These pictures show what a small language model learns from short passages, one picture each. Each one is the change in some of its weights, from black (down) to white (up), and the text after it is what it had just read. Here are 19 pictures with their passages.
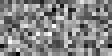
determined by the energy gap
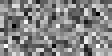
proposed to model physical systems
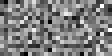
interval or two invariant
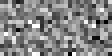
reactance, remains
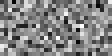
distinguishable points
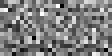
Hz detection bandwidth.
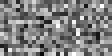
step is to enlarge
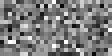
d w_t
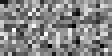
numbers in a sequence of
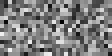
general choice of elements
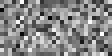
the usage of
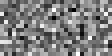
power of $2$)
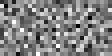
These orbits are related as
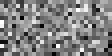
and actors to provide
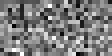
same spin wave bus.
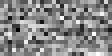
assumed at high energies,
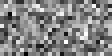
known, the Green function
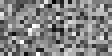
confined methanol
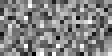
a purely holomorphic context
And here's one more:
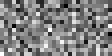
of an {\it
